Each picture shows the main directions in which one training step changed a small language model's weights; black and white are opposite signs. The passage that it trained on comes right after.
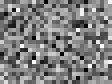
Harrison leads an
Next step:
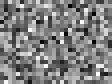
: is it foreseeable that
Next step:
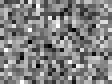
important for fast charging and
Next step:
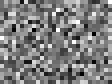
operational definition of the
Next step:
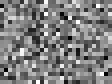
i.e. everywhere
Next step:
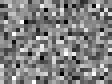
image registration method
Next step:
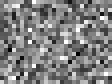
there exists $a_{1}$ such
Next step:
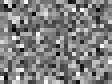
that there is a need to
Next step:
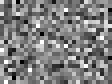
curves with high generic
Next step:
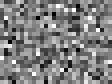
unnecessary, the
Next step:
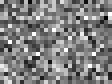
transverse vector meson
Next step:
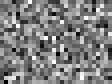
we get \begin{eqnarray*}
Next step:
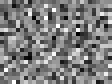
is enough to compare two
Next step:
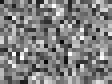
C(\partial\beta Y)$ at
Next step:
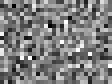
the material of individual
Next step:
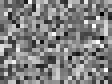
underlying experimental and characterization
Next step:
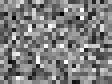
all $r, s\in
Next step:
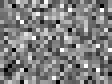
3D metrology
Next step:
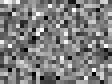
Recurrent frost
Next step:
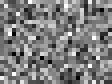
distribution of $\Theta$ as a
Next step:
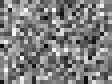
be ensured for information
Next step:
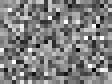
chain entry point:
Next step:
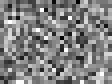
$3$. Equivalently,
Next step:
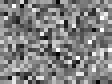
formula, which allows us to
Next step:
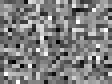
can facilitate continuous
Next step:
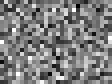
on the second range we
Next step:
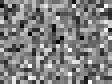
3 and 4, in DL the
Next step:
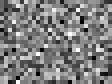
not require us to list
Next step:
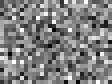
be an arithmetic root
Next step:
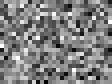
hybrid combination could
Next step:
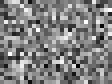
conclusions consistent with the
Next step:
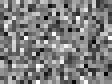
faster convergence by using
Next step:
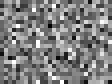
Can this angular
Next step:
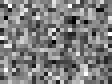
frameworks, which can
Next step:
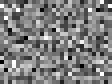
flows, it is
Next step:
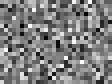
(see Remarks
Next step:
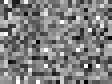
that for every facet
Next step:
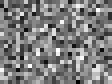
of these. Also if we
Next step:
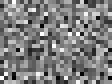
limitations inherited
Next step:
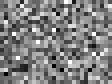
company, sets
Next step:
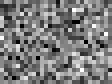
is a function of the temperature of
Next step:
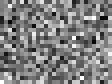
polynomial algebra},
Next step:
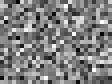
ability to reproduce a
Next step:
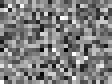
preceding section we concluded
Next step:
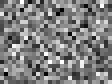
\mathrm{int}(K)$, the
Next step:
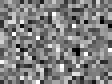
despite differences in
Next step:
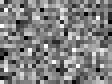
brace sensors presented
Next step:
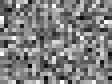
The CET is committed
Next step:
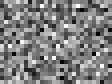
synthesis and
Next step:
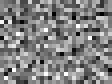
minor simplifications and a
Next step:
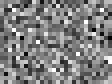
you don’t
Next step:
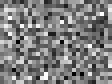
state can be widely
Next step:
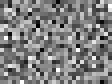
Camacho CJ &
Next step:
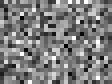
of a smart creature.
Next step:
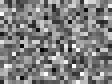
cm From now on we will
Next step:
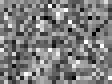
This method leverages the power
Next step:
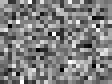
particles, deduced
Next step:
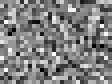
sufficiently high to neglect
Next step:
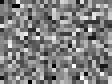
our approach to emotions in the
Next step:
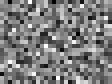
academic institutions are
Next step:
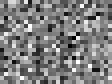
biological fields to increase our
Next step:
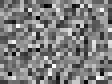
interest in ``lipid
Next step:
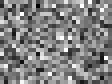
and cracking [1]. These
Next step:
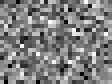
Y - Crash has been
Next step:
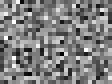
precise analytical expressions
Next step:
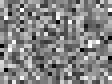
decays of narrow resonance
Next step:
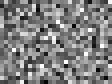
of NI using area average
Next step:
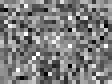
the Poisson random graph
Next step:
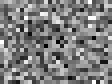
composites. By
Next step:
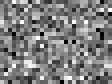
quantum mechanics,
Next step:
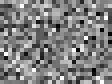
does show the presence of the above
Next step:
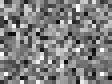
and we include the proof for
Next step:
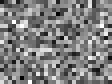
role in acquiring
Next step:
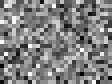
and scale variations in
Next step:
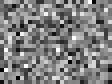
there is an additional condition in the
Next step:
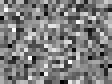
with small $q_T$. The
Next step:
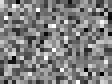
must cease a few
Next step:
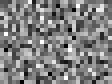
In this work, we present a
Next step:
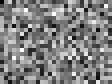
process explained above in form of
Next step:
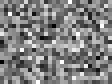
between the population of all
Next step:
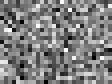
When light propagates
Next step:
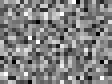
Fig. 9 Temperature rise
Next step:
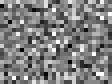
4 mm window and
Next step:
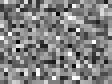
but also requires a large number of
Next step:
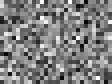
or polymeric materials
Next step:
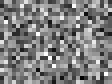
we can detect the two
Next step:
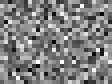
taking the opposite
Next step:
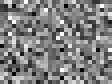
there are additional objects that are
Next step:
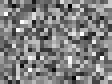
So, the double
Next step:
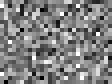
part, we get the generating
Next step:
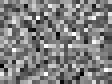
improve the power factor of the
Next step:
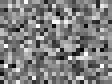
abundant experiments to
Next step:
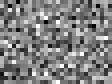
Analyzing these
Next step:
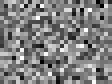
cause a significant limitation for
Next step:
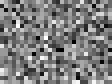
equipped with a
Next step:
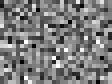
of providing necessary
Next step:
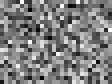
coprime positive integers. The
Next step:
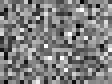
using direct inlet probe on a
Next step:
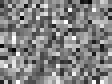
be used to study the Wilson
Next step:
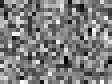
and consistent than regular
